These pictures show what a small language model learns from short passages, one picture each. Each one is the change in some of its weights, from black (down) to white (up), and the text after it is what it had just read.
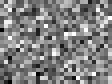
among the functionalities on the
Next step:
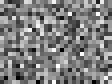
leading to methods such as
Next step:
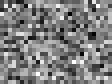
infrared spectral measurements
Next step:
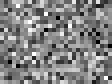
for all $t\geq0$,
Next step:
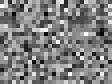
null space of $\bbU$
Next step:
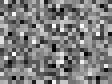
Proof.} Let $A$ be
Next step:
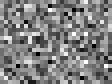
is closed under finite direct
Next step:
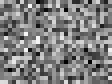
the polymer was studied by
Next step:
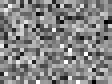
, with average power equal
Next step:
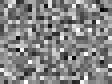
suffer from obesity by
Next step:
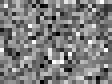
If $M$ is a totally
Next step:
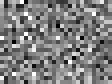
\end{equation*} Using
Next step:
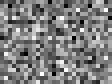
symmetric groups and the
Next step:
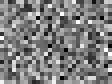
of any cell and consequently
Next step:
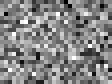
between the predicted
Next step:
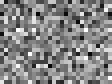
by feeding, from the
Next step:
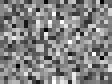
to thank Piotr
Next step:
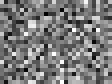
neighborhood of a
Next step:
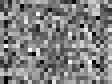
using Binet's formula
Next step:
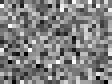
can be seen from $$
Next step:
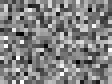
the government of the
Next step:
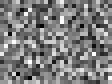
the holomorphic sphere of
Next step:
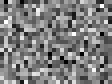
type 1 diabetes
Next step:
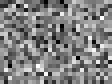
Noticing that \[
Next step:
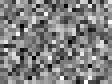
forces on the human
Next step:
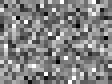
as speech. The
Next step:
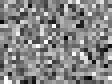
paid a paltry
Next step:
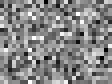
in Fig. 3. The
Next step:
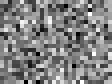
able to pay for their
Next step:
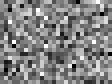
synthetic approach aims
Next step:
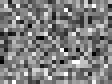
The box on upper left
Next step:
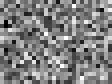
formation measuring 60 x
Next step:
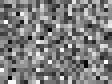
of processing and forms
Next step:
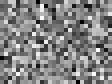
structures that grant them
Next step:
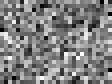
reveals the limitations and
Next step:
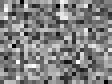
gradients is performed for
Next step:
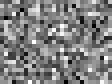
ETH Zurich.
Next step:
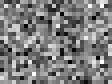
$\det_2$ can be
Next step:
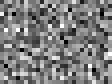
favoring arrival
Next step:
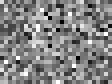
and N-bases,
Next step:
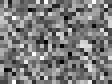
where \( n \) is the
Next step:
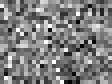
variables - Each core
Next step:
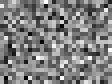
the prompts from less
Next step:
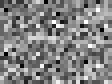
at the expense of
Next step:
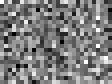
is a statement that contains
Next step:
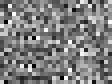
for the application of hybrid
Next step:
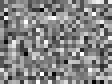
Bacterial degradation ability
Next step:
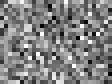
transaction costs, increased
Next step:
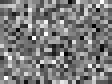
are made: - i.
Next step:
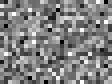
an HC signature (first
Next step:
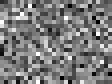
In addition, it is easy to
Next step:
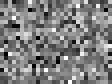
institutions. The minimum
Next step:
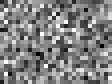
the stakeholders.
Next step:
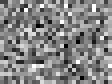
algorithm for these disorders. This
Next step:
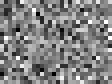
then by adding a multiple of
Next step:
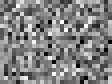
(ICT) on the
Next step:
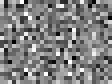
\end{corollary} Now
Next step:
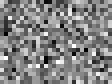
that it could be found in the
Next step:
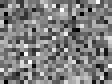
types of distribution strongly
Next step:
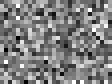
will define a deformation retract
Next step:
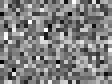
the density of land development
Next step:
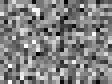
make you feel during
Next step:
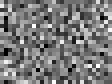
We (all coauthors)
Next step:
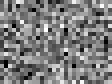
a class of so-called
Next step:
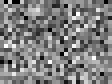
(ii) fails to
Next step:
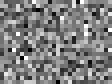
convex. This space is
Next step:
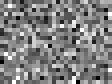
Temur state. The
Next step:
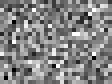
of the armistice left
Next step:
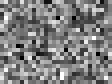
mol) in ethanol
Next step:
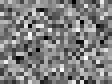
Computer related papers, but
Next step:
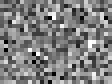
all $a\in A$ and
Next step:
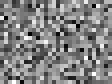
employment & education from
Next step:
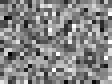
of the Ehrhart
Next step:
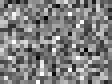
the default algorithms of the
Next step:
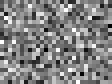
stabilization of the
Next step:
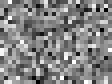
growth, yield, and
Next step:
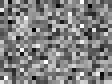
– train; *b*
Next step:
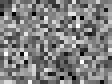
$k$ has the structure of a
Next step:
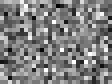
certain drawbacks,
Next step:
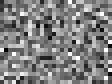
prove (39), use
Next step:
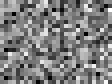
teachers to share ideas
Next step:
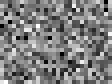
with the exact solution is even
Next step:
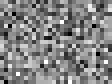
criteria and thereby
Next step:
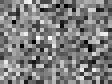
1 shows the characteristics of the
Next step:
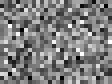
be deduced from this
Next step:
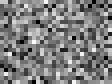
any $f \in H^p
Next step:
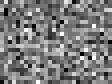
reduced deformation processes and
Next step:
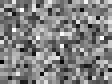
by visitors.
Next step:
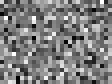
is the associated stringent
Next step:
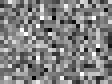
impacts on ecosystems and
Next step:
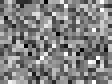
formulasi quyidagicha
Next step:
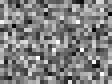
the same condition but relative to
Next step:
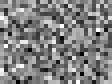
the Riemannian metric of
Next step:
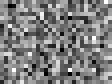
$I_{n}$ does not have
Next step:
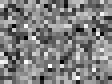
$A$ we are interested in
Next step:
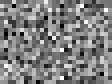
\neq 0$, then the
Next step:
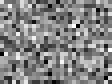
lack of female role
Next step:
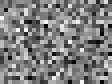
whole Iberian
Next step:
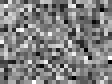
upper-bounded on
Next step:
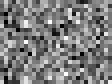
= 0 \qquad \qquad \qquad
